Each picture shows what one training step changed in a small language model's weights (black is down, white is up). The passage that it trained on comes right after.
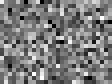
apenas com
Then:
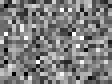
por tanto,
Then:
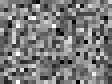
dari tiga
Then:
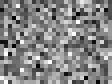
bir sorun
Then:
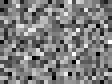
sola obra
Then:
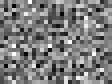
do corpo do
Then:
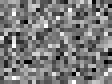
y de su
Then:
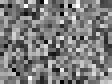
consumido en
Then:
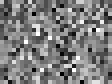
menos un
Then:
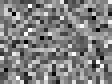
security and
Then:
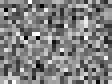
Morro do
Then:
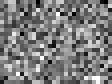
ftp, а
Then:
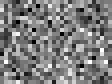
keuze der
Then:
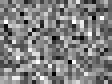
rayo del
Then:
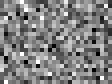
pode vir
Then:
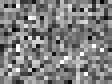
Acesso em
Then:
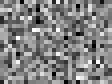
yang cukup
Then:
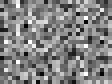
boshqarish uchun
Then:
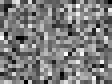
campo na
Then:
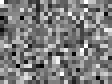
нутқ ва
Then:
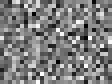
sólo para
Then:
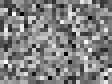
het schril
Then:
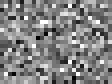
în cazul
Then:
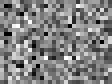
U bolalar
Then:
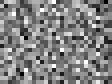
L H O M
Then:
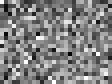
da Graça
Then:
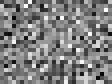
Além do
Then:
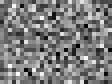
facies of
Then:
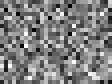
труда и
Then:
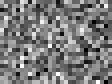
der Linden
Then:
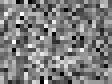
et al.
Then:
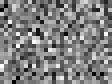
information and
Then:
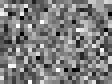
anual, para
